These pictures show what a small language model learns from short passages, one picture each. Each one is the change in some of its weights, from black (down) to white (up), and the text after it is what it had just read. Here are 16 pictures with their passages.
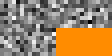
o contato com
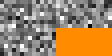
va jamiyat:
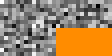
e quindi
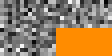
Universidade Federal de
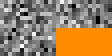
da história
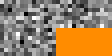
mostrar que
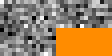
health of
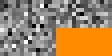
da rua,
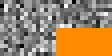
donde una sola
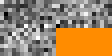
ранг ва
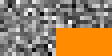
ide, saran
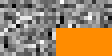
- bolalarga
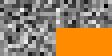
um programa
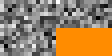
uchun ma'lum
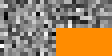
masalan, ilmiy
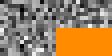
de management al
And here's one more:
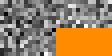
г. на
